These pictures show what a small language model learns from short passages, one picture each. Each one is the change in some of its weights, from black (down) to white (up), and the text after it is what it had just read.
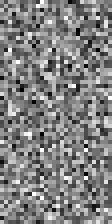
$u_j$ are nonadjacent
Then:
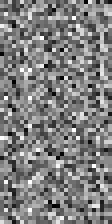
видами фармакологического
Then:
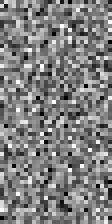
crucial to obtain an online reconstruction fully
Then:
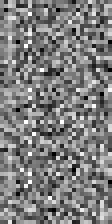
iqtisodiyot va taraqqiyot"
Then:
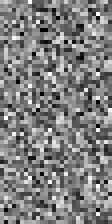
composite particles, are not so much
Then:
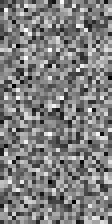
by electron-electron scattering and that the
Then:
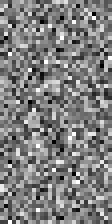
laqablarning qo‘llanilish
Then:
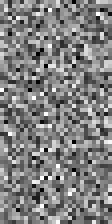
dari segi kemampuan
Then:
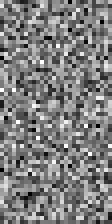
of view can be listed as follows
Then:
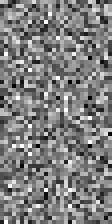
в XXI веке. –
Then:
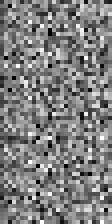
желаемых результатов;
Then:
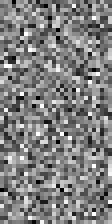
zone indiquée. Relativement
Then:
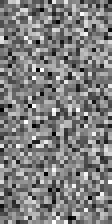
bringing this problem to my attention, Prof
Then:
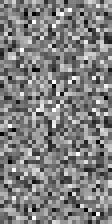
Reynolds numbers to compare to data from
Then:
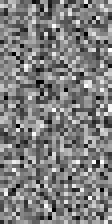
minus cases shows that all even expansion coefficients must
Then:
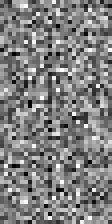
combinant des approches quantitatives et
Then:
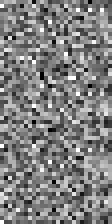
emasligi, agar teng
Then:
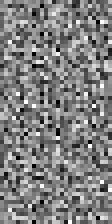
the strong condition does not hold in the free
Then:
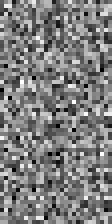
қўшимчани бошқа
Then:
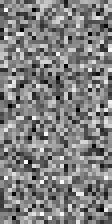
insecticides for the control of
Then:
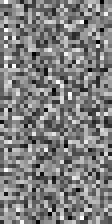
is small, which means that we can make
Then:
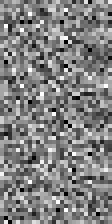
importante dar a conocer sobre los
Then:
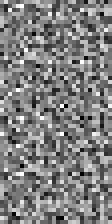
думку, ману,
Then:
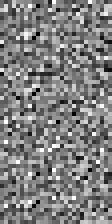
sharoitida jarayonni avtomatik
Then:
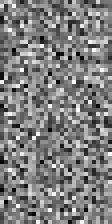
even each simple game can be represented as the
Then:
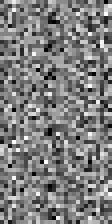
України «Про Державний
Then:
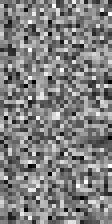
um amplo período de tempo,
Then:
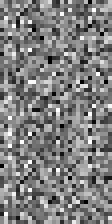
\end{aligned} \end{equation*}
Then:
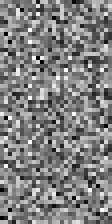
da região produzem o que o
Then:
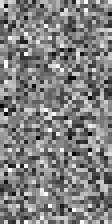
relacionan estos resultados con los
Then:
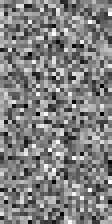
din jur, „el joacă de
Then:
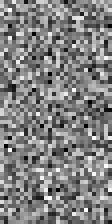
Bogotá, las nubes.
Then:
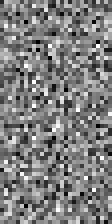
questions could provide important insights into the flow
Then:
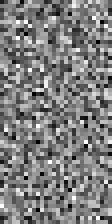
the solution is unique if prior knowledge on the object
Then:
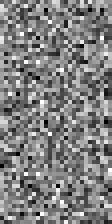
calor, el sudor, la radiación
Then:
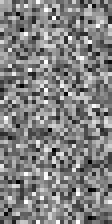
controle, fornecendo informações
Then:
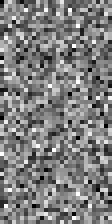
preliminaries for our CPPG solution
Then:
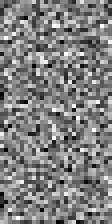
i.e. as in $\boxplus$.
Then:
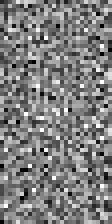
section 1. To prove Theorem 1, by the
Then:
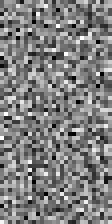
\hide{Further, it is observed
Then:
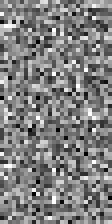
good compromise between large volume
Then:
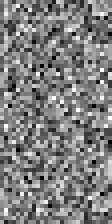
socioeconomic benefits.
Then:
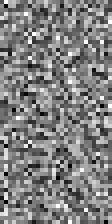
and improve their standard of living
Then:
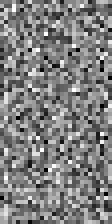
of densities available in the class being mixed may
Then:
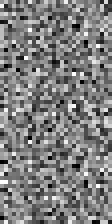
produtor e do produto
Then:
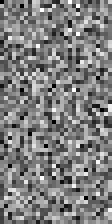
structures computed with non-symmetrized integration
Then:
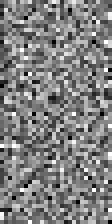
if there is a $\beta^1$ with
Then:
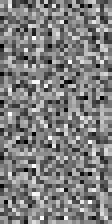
Француз атоқли
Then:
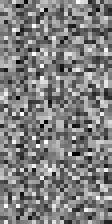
relacionados con la obesidad en una
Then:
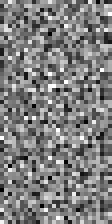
обладают определенной
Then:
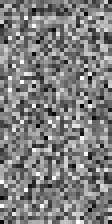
pretrained language models (PLMs)
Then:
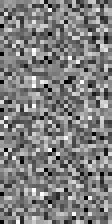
нашивкою на купон
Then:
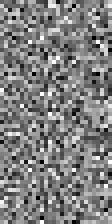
da Silva Leal¹;
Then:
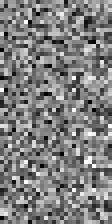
de be- langrijkste,
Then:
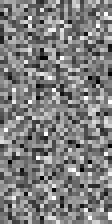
in both $x$ and $t$. The
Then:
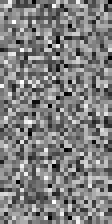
feature. Chern gaped Dirac
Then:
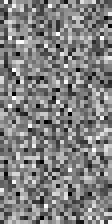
(SMA) sebanyak 33
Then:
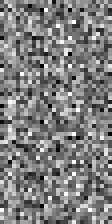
in \cite{CB}. \bex
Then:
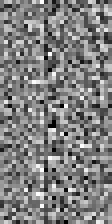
ижобий натижасини
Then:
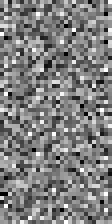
scattering ($qg\to q\gamma$).
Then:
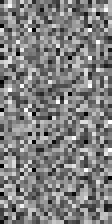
\\ \bottomrule \end{tabular} }
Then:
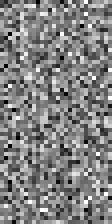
are determined from the water Cherenkov signals
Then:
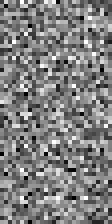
de março a 6 de maio de
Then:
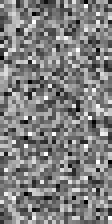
of RGB channel feature values to strongly represent
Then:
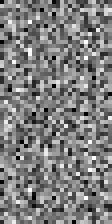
\eta,$$ where $T \in
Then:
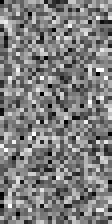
use of Eq.~(\ref{eq14}) instead
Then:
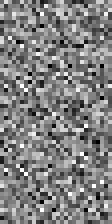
quando incorporada a sistemas de
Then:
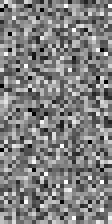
of their flux is able to reach the surface of
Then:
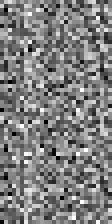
яких була різною
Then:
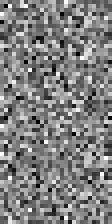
ms. "Don Alonso de
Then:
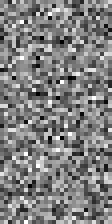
choosing the proper atomic species
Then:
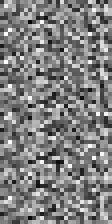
Шукур Холмирозевнинг
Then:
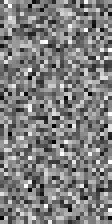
gas is $X_i \ll X$.
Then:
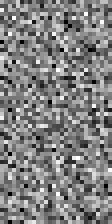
hábil socialmente cree que se
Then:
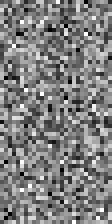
is invariant across Picard iterates with different
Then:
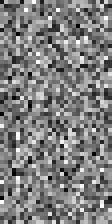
davr manbalari hamda maxsus bir
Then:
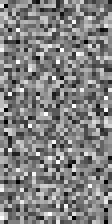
y saneamiento, optaran
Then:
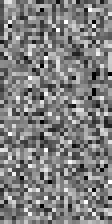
G2$ which does not mention the notion of
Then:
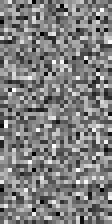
has two characteristic distances, one at
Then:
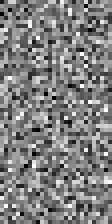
where $v_i$ are approximations to
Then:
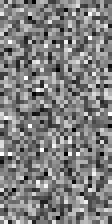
the classification task is to disentangle different
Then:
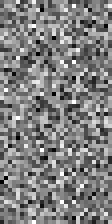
are distributed across small cities distributed throughout
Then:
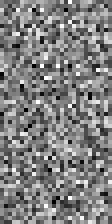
$\gamma_2^t$ intersects
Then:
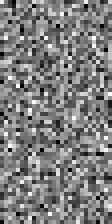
rest of the section. \\ \Proof We recall
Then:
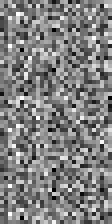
va uzluksiz ishlash
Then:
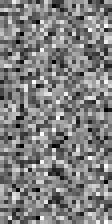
calidad del sueño en el
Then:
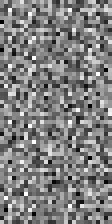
ін.] (Україна) ;
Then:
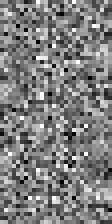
determinada pela análise de cinco
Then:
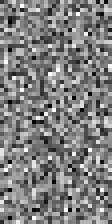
the potential to be used to investigate various quantum systems
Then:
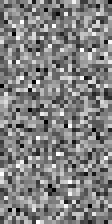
of saturated water vapour with individual
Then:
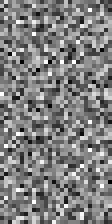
polymer is to induce an attraction
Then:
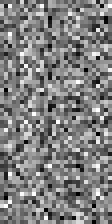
REACH”: IN PURSUIT
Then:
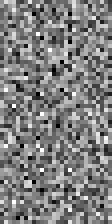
disc material on the midplane can then act
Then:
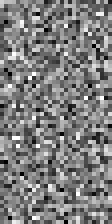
clock frequencies ceased to increase with each
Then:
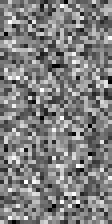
as a Dirichlet boundary condition on a unit square
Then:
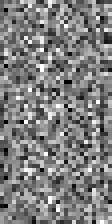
жилищный фонд –
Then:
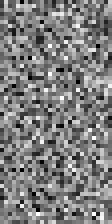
important database-mining problem. The
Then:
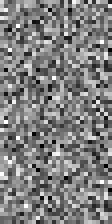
these oscillations dilutes in the same
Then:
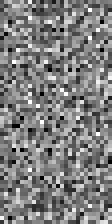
microlensing and is not expected to be
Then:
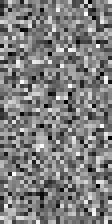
has another $\omega+1$-vertex say
